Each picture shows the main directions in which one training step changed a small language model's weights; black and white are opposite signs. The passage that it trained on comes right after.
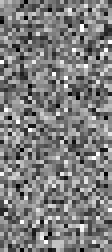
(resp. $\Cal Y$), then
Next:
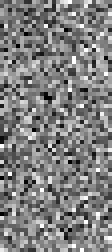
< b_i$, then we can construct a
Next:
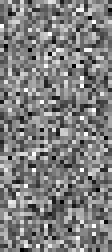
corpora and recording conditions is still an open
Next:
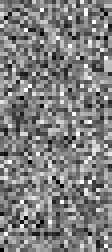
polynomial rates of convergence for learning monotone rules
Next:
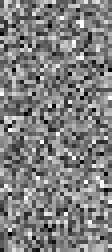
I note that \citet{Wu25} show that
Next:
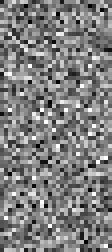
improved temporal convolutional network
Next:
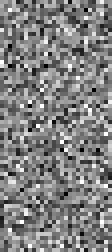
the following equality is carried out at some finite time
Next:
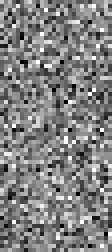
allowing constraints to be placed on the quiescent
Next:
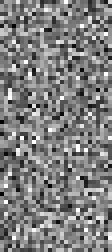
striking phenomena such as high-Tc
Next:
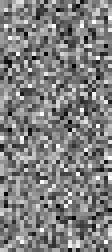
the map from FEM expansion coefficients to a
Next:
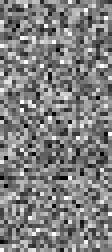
the lack of general-purpose solutions, the
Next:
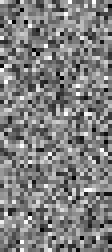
arrival of the British in
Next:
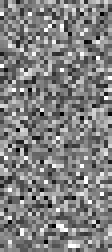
curves have been plotted from the \bar{n}
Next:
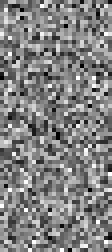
Schultz} \address{Institut
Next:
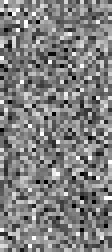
$20$ for the nicely shaped
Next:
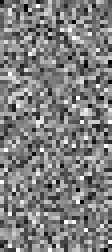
outside modes giving rise to an exponential
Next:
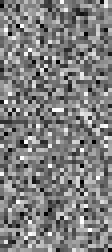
T. Barnes, I. R.
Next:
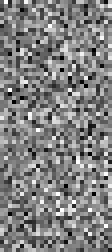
origins of self-esteem can also be observed
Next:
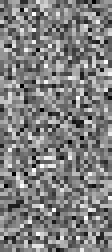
a clear distribution of fraud (clusters with $\geq
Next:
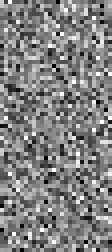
containing 1.1 million objects selected in
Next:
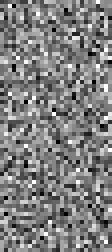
$i$ was inserted in position
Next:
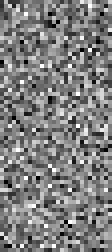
with \emph{not--local} growth;
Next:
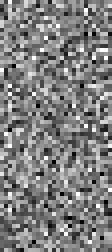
show a downward trend in 2019. It
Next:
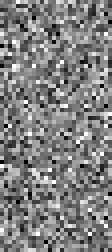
status of the infant were also considered?
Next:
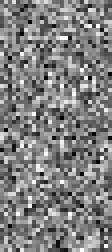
example, statistical properties, such as expected values and
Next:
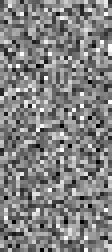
However, considering the specificity and sensitivity of the
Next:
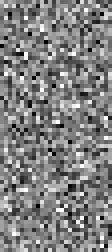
count was recorded for water samples from halls
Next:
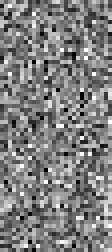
State responsibility to record
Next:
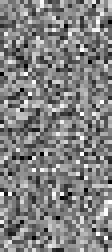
Yannis Ionnidis [3]
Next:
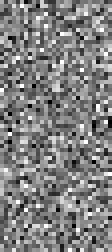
method (MPM) to simulate the continuum
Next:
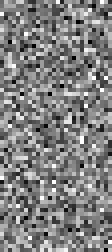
representations of partitions, the points of division at
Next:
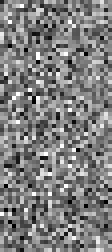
between static and dynamics and therefore the input structure factors do
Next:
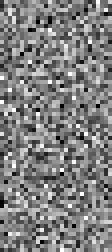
work, recess, change of the job, and
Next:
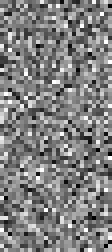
of multifunctional prefabricated
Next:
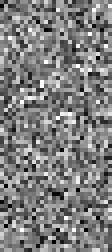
Chen, S. Mann, X.
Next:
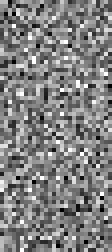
Smith would accept it, would not only
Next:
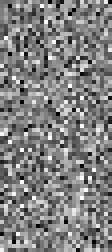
auxiliary dynamics represented by Markovian
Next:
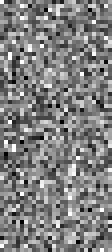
addition to the peak at fast proliferation
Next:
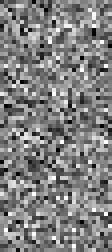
similar to the ones found with intraarticular
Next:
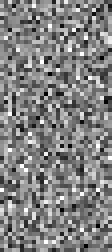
3 x 3 cm, giving each PC a
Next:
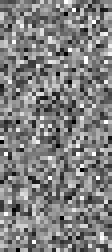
and flexible network configuration X X
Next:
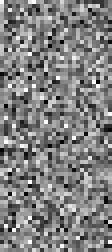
public knowledge | Published {m}
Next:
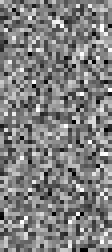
by $$ \la \dive X, \theta
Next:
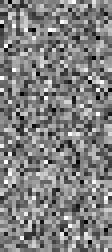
forming their overall value judgements. For
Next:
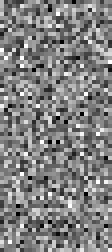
been realized using the conventional logic equations of the
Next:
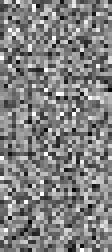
Am neutral | | | | Section C:
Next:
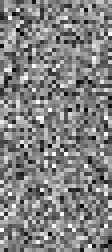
this action owing to the group symmetry of $G$.
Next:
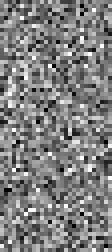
nonexpansive with center $0$ which satisfies
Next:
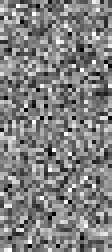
to a non-equilibrium stationary state
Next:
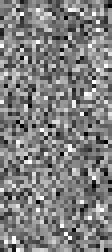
of these parameters: Accuracy indicates the proportion
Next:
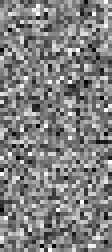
which project on the subspace where the neighborhood
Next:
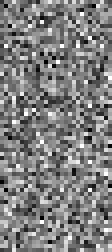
done by computing the energy-dependent absorbed flux into
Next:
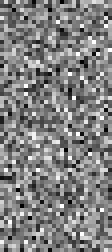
conflict before they emanate prevent them
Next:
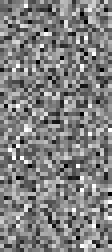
sugar level in alloxon induced
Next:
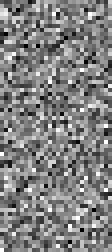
equivalence we apply [40, Lemma 3.1],
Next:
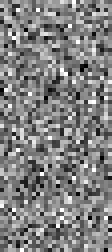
properties simultaneously. We do not presume that
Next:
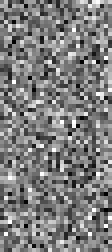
formula, the density candidate gets
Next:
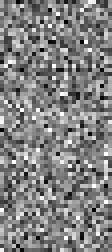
processes, have been widely studied in the literature. We
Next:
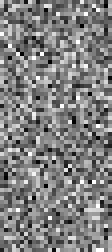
paper is organised as follows. In Sect.II
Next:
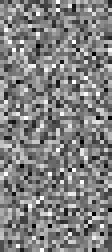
suspicion is warranted in critically ill
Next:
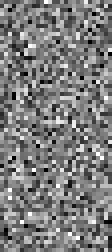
(NK) cells, macrophages,
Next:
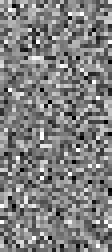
Chaudhary tells about technique
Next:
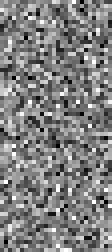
outlets indicated as O1, O2,
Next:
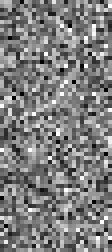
the space $sl(2)$ \be \langle
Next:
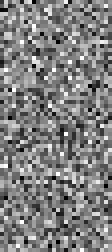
with two units Dirac charge in the whole
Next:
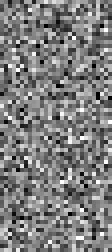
as $r$ grows, as can be seen using
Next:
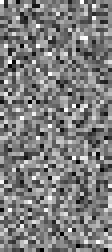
shows some abundance ratios with respect to iron
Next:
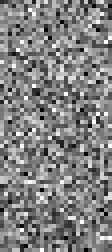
is known as the Weibull plot. The values
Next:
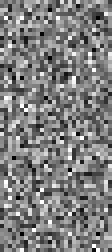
space optics (FSO)/fiber optics
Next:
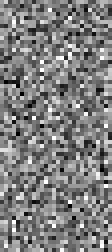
be planned in 1937, which was relevant to the
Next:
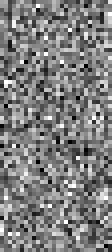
a property of each individual vertex. Hence, the degree distribution
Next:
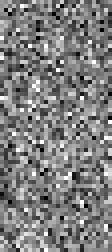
might be different. Therefore they will not arrive to
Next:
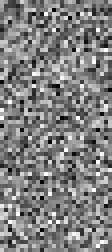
in the American standard ASTM
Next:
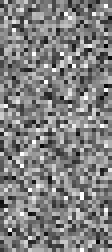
the orbital degrees of freedom with light.
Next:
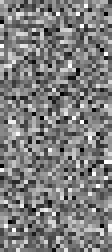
super-resolution image and $hr$ is the
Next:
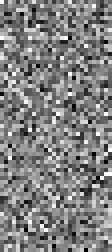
represents the beginnings, in the 14th
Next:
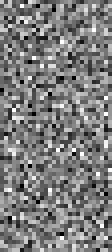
summarize, we consider the free–free
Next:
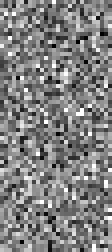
r\'esulte du fait que $\chi
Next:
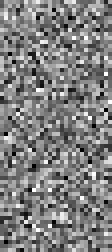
and solutions, while working through consequences and
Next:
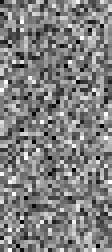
topology it might be possible. We explain one
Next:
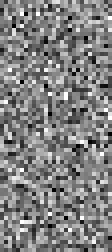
the framework of quantum maps should therefore give a reliable
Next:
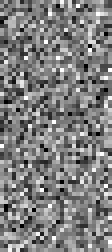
using the Klinkenberg corrected gas
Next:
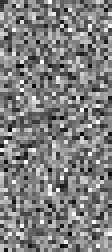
of science teachers is crucial for improving
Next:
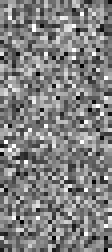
an integer $k$. Then for large $d$, we
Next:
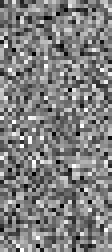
significant increase in measurement sensitivity compared to RAD7.
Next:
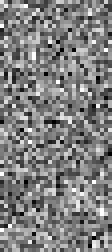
like 5G or Internet of Things
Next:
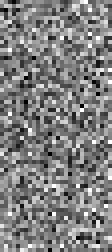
\mapsto (da, dR)$ consists of all
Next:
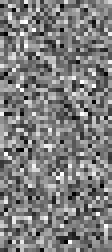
way. Whether or not one believes
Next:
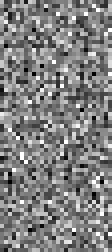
paper. The task is to perform a minimal disturbance
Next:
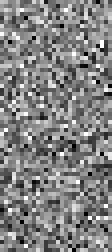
(via the WWH coupling)
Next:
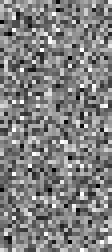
define a natural metric on the moduli space spanned
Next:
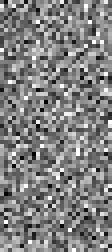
cones. Indeed, they depend only on the
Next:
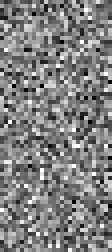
that both coincide up to the sign
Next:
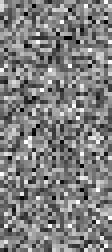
of correlations (intra or inter) and the
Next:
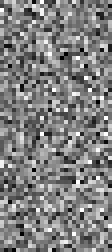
heavy-tailed distributions are typically regularly
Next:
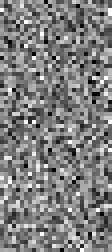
maps $V_a$ to $V_{q
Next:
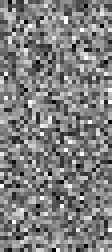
distributions where extra "el" index will be added to
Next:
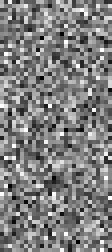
groups \numrange{1}{12}
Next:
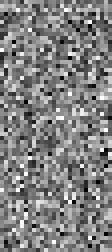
of course, not invariant under $\g_{\lo}$.
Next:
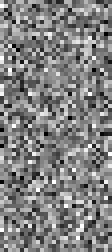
relevant set of tasks in networked systems.
